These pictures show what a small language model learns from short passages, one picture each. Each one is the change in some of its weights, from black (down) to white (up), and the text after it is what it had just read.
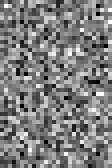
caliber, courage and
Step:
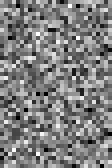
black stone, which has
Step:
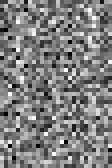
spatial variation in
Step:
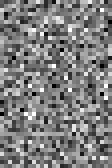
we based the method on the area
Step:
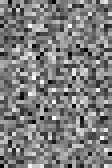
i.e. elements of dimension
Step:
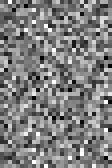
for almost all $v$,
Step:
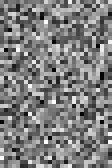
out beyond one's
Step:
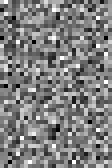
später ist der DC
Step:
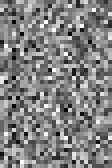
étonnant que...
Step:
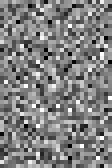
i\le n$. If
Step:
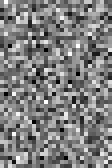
katonai csapás
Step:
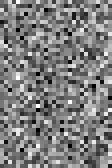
Then, there exists a positive constant
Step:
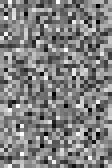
only if it is uniformly
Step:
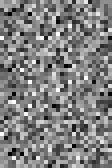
convenient to work with
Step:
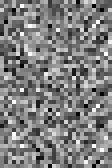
more factors. As a result,
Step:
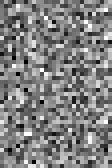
3. Results The research question
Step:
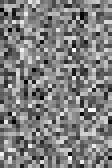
and distance-preserving
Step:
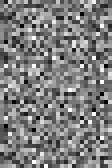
then for all $u \in
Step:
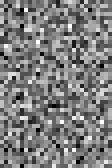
achieved, for example, by
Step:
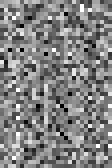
deb qabul qilingan va
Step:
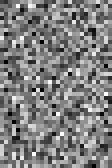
of a discontinuous
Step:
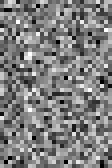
standards (e.g.
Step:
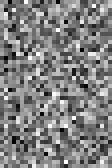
method and technique upward a
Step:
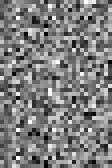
the way of formation of
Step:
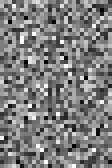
the renovation process can be
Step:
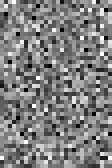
$W \in x^\epsilon
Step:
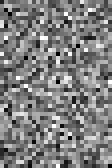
de céréales
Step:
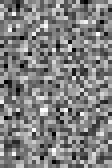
authors express their
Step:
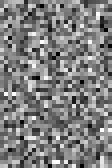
computer testing. In
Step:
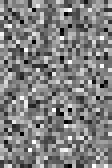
ilgili Özbek
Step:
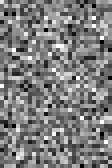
that no more than 10% of
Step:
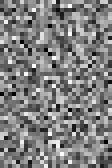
vindt alleen een
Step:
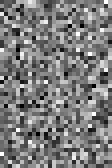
are critical from the point of
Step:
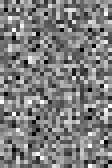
the Ising-Potts
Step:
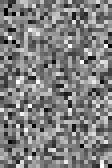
than the preservation and
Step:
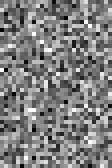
cells. This is a very
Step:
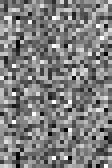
ҳал қилув
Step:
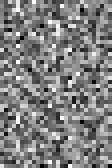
vocabulary of 200
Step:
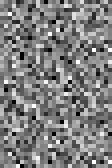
sonlar ham p_0,
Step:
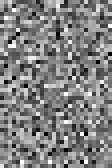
modernizatsiya qilish,
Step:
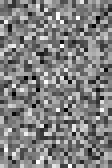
major within-lake
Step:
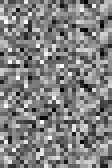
or lower energy shell come
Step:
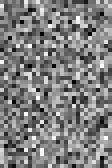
being common) fits well into
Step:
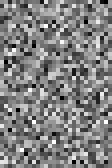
digital twin is to
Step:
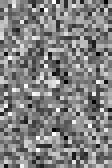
facto de tornar
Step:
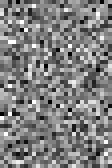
makes this moment culturally
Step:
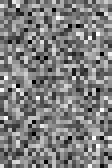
berbagai daerah
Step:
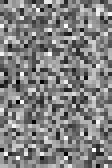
possono capire quanti
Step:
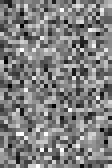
defined by the maximal minors
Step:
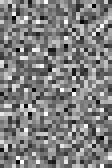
integers $n\gs
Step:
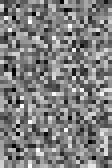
about the exact realizations of
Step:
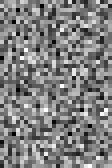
Whitt, W.
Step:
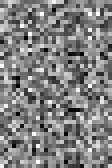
kasbiy mahorat
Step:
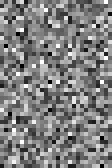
erfreuten mit
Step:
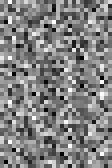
The practical implication of
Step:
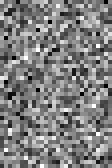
enable more women to
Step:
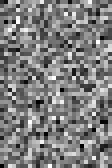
between occupation, type of
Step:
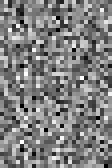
**Materials and
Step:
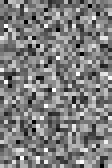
phase was prepared by
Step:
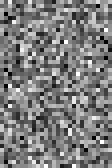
(corresponding to the
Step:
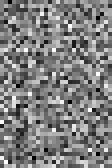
teaching [3]. It
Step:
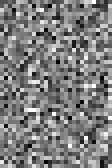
interval with a positive probability.
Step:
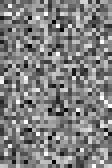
e MongoDB.
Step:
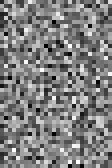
cent respondents belong to
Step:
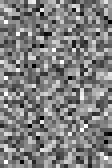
with bombay blood
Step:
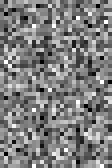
exists in a suitable
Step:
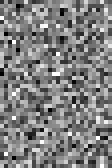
biholomorphically form
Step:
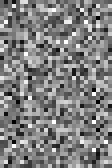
mise en place de
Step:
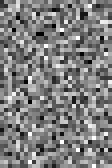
Markov Decision
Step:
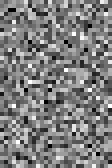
gira. El presidente
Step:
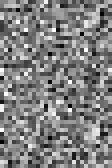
heeft voor de
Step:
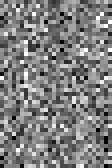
E.g. MICs
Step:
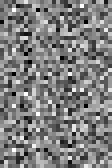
\eta .$$ We have
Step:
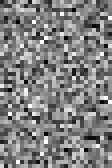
and let $Z(N)
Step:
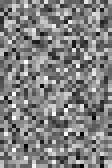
drawn has a single
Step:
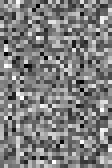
not in accordance with the
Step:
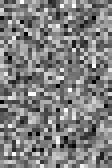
a broad array of
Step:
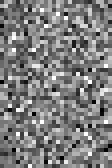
0.05$) between the
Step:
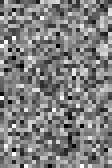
they are insensitive to
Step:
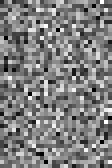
now pull back to get a
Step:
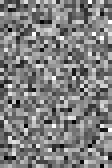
for solvable $G$
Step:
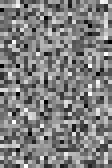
Sousa Moreira,
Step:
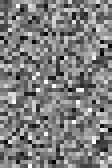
of index $k$, normal
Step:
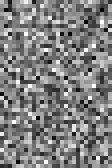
points are tripled in the
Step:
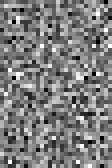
chosen, and the research
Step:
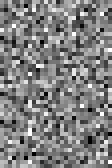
to exclude this situation from
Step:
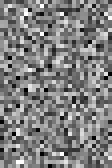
the interventions performed
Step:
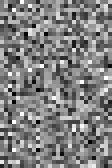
the species in the Lower
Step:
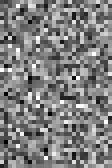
of work Introduction: The
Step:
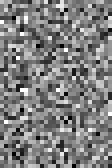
using cases, drugs,
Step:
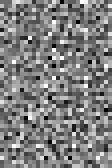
the Haar wavelet
